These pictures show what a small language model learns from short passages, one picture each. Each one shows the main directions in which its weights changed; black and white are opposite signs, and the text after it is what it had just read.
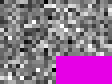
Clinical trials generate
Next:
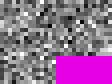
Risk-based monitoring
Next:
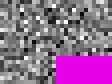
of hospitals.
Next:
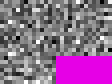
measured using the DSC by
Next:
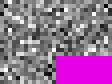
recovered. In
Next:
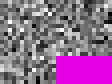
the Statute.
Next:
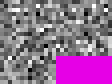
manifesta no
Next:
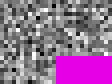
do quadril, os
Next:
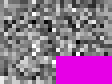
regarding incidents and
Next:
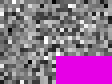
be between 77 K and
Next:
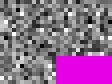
Faculty of
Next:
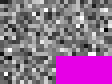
y contener brotes
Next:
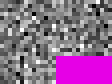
competency. I have
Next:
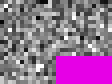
the distribution of DI for
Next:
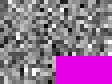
ações dos governos do
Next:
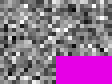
enzyme in
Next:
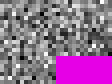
classrooms frequently
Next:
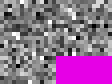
a lab for analysis.
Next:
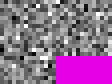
a Ph.D.
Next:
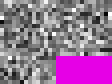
their survival chance
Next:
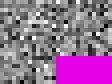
proceso. En este
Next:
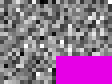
aspect which is seen
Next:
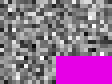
explores the concept and
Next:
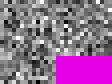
purchase travel
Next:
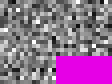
Vicente Santos
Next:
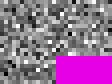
been associated with poorer
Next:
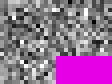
The population also pointed
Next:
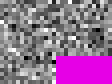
columns no significant
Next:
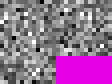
centroid phase pressure results
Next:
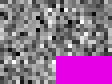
of environmental variability on
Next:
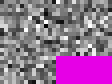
in prior β gain in
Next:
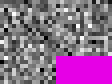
The results of this study
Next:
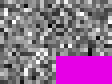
value to a product,
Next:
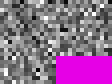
de wezenlijke
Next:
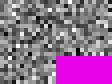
rest of PAS.
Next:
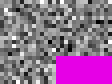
not too fast.
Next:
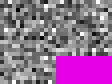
как раз ему –
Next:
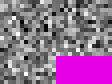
FEA model was
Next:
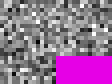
auditing standards,
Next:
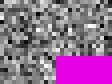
survival rate of
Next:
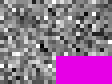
past, João
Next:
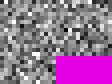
the study. Exclusion
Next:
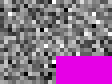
on top, and then
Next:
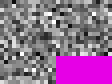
have been approved by 4
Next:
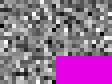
y mentales en medio
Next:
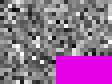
umumiy qonun
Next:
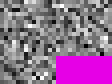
other categories of
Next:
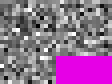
на себе
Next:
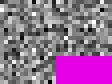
sum of absolute differences
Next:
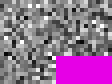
analizi temel
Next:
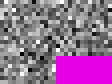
would benefit from fast
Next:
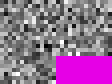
à informação e às
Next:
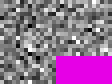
cordel no formato
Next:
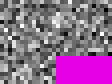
methods. Experimental
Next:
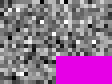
effectively connects with the
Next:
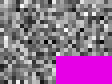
to go beyond using
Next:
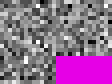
participa como socio
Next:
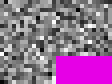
and there is a decrease
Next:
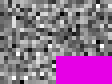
performed. This process is
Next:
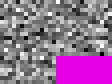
– низьким
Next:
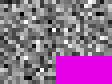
(Islam and
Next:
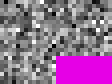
una serie articolata
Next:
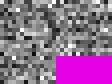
more serious problem than
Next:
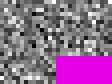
provided us with moral,
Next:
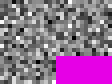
que en consecuencia
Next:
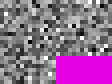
полового члена
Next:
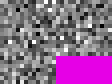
or knowledge. So that when
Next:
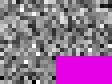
and information literacy,
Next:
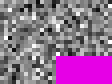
ochish, uning
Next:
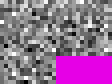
results obtained using social network analysis
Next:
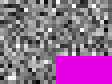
чином органи
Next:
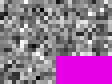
پس از
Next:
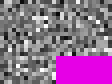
benchmarks –
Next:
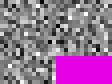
with a deflection of
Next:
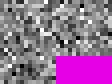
as available compute capacity,
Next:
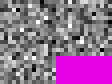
información: fue el
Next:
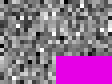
was not possible to track
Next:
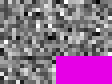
proporcionou um
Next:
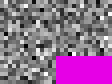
not applicable to this
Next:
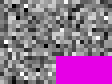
being informed by the
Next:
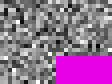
study This study aims to
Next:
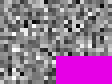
food allergy
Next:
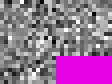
Heat Recovery
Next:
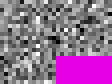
loss, obtaining a
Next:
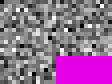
bodies encounter
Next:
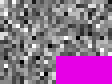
antibiotic discs
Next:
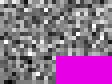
а управление
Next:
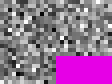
A meaningful integration
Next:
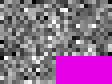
industries, while its
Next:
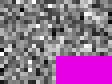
and the second introduces several
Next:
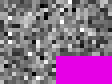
Kechirgin –
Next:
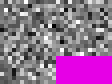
doctors fearing
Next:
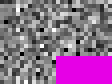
result. One of such
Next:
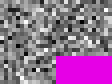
predicts the reference
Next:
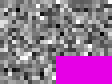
Speaking of
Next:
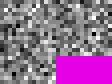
Kompetenzen der
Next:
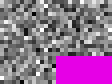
калта танали
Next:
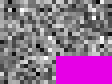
offering targeted and
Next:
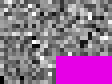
der Aufstockung
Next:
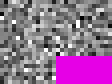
but there is still a
